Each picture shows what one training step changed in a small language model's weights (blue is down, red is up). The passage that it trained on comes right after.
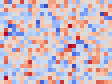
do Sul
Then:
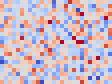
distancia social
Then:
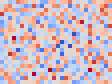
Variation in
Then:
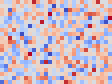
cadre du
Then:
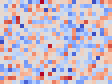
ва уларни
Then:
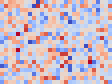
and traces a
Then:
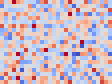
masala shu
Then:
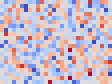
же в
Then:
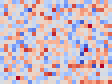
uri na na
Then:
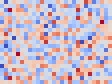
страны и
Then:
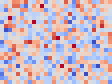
rivojlanishi uchun
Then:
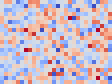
(quanto mais
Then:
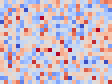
пар (в
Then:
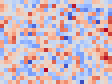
a. de
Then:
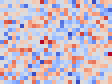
trabalho o
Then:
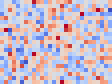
estar perto
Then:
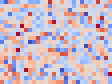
and results of
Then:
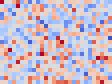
in primary
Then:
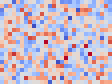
niveau de
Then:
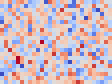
uchun keng
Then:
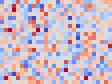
/ oder
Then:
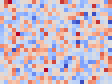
perte de
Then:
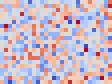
numărul de
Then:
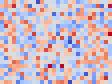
y a la
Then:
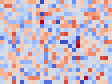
sur les modes
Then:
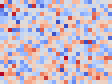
da resposta
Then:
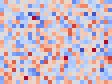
un altro
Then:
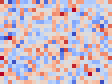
teoria da
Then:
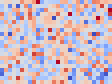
irama yang
